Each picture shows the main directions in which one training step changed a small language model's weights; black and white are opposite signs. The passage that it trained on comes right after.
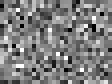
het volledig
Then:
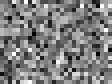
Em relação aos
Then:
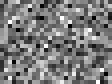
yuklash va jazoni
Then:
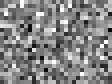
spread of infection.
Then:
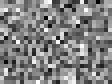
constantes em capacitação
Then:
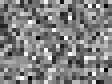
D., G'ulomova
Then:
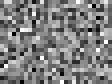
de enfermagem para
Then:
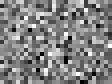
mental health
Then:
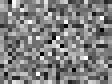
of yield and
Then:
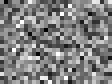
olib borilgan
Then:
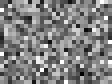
O câncer vai
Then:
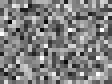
faol jarayondir.
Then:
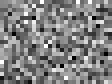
segundo lugar,
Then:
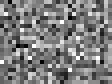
causale entre ressources
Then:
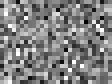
refleja identidades
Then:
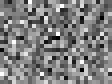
навида кўк
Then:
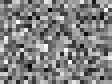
construir tubos para
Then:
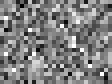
de água; 4-
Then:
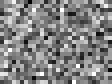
главный научный
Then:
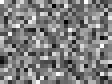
yoki Internet jahon
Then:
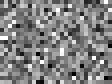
birligi n Tuqqan
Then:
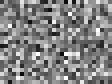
dann folgende
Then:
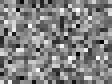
alla fiducia nelle
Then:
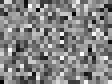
leur développement, les
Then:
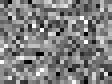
elementos em concreto
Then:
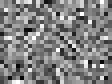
деятельности студентов
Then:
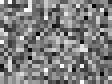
на раціоналізацію
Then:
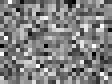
lyrical works.
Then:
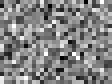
na jednej strane
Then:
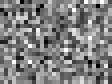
importanti punti di
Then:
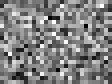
Todas las personas que
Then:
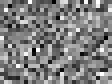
como Web of Science,
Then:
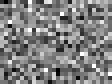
humor e disfunções
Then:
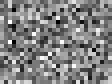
proses belajar,
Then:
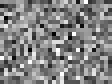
starałem się
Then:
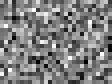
vivencia de la crianza
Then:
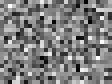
duração cada, deste
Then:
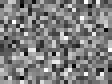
y b del Pacto
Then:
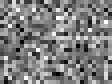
ravishda yangi
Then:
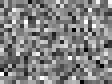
etish tizimini ilgari
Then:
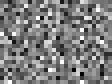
скринінг на
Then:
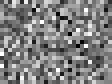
la más conocida, la
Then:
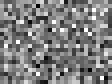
por algoritmos de
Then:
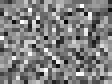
palabra y el ser en
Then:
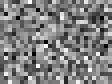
Biomassa -
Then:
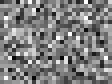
ana shu mashqlarning
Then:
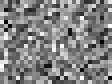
нормами різних
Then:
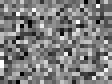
impactam no corpo
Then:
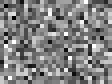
etária Fonte:
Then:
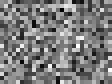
foi usado pela
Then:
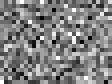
they must have
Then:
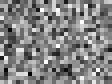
e le sue critiche
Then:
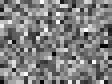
тепловую, а не
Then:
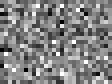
на мощностях
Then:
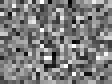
urug'larini kuz
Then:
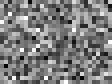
olduğunu ifade
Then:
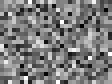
Convenção. Os
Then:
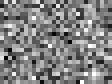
State Technical
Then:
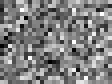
se verifica, por
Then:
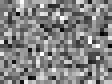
học Tây
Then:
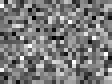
yaxshilik va
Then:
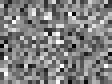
*Modern Science and
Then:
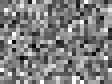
la dialéctica en la
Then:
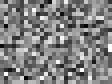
big data analytics
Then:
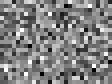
significant portion of the
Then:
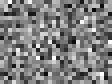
as well as the possibility
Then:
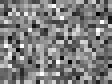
kemiskinan dan
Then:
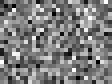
Nu duikt hij
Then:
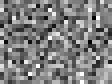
Vutukury, S.
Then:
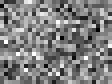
mapas históricos do
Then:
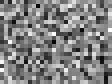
& Methoden Die
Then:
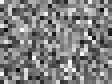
ainda agrega
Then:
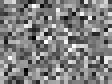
Егорова Ирина
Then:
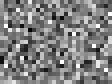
Abdaa ibn
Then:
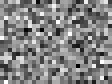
La actuación procesal
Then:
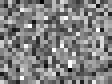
aanleiding moet
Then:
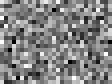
compleja gracias a la
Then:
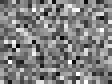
resurslar, yer va
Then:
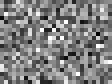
Kurz aber deutlich
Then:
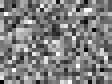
he should become
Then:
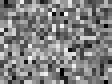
Le colza oléagineux
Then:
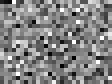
lekin ayni paytda
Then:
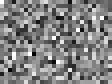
compra de toda a
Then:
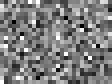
eje central eran los
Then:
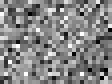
которого направлен
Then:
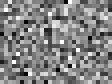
who are able to
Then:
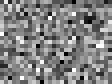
auch wenn ich
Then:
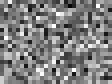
Workshops wie
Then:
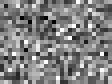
mediante el gasto en
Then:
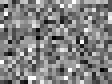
shu tizimning elementlari
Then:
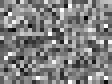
tarzda bajarish
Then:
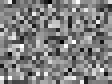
diversos prototipos de
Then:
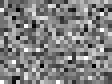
tatălui în rândul
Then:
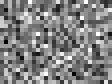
tahap pengujian yang
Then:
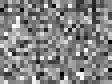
s'inscrit dans la
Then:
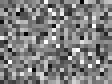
Prof. Dr.
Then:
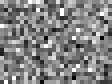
tillarni o'rganishi
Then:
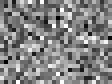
visitantes: um quadro
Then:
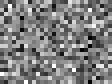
to victims with
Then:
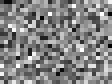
medio ambiente.
